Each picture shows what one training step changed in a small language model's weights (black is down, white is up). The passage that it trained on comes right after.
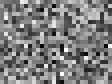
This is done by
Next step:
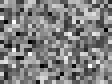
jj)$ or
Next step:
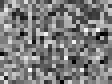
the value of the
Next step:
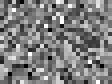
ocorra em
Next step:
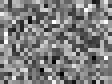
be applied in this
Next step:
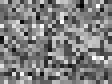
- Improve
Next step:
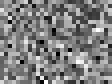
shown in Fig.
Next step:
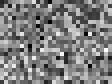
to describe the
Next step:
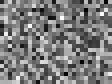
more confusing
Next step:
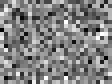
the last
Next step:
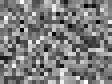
2. The proposed
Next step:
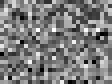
the data. We
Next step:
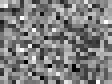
k \in
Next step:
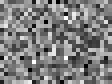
of acute
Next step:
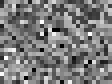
random and product
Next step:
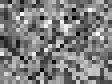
ustaw i
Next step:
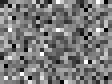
to render
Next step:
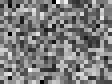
on Medical
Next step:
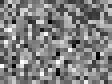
os termos
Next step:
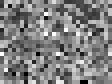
lattice gauge
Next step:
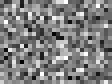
4 : Top
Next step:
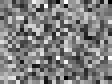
focuses on the
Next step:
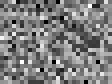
três ou
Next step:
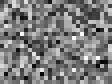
the application, the
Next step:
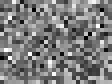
and book
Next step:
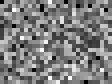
cross sections.
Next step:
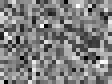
above the ground
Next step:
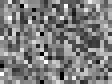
laser pair
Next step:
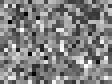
dynamics in the
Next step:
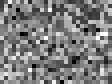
with the no
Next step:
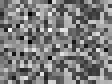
Help with
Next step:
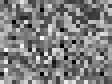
The composition of
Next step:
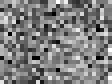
on the effect on
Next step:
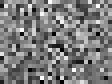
invariance under random
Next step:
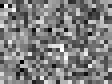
resonant parameter
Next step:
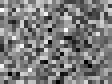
ки дар
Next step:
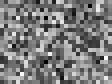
degrees to
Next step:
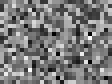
energy within the
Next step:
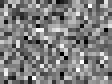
an advantage to
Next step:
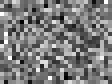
be called a
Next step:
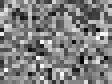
the identity
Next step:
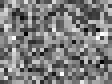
the relative performance of
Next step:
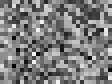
detection system,
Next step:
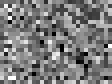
done in the selected
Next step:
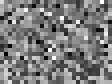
also reported in
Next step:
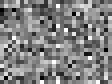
Yoon &
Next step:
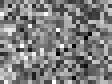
particular, the
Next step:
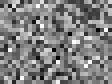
social media
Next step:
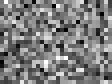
Tabel 5.
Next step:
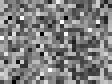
las personas
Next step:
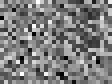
University, China
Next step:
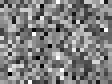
errore di
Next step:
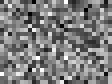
of perturbation
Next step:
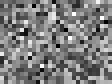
by Koriya
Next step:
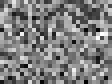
the ternary
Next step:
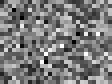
system supported by
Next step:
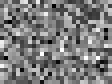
follows the method used
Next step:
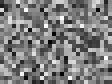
were given to
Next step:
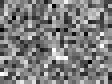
that a wind can
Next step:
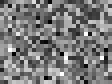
to those of the
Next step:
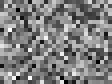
radiation dominated
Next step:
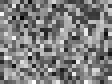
classification of
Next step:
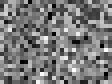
using an accurate
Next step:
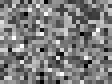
physical status
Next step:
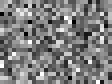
um comportamento
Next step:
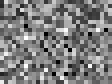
angle slope
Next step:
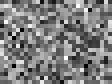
understanding of urban
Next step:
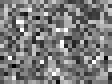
geometry) and
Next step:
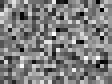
the Tube
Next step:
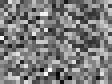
integral for small
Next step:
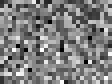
to get more of
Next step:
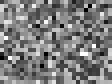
and organisational
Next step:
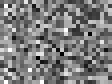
due to these many
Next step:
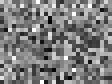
for the duration
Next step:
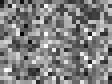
beam direction,
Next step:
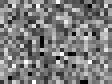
realistic. The
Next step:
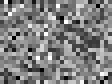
é importante para
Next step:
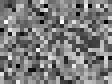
subjects with
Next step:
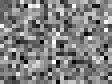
10 kunlik
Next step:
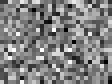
for each node;
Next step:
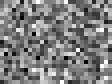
studies. Long
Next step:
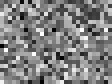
study, conducted
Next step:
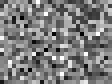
Section II,
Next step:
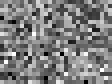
а затем
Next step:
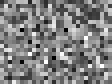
of gate
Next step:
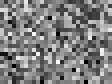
▶ In
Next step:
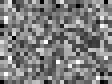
developing a
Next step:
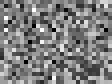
is being paid
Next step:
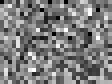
undetected at
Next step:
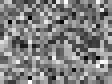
the fight against
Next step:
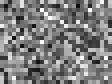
funds, as
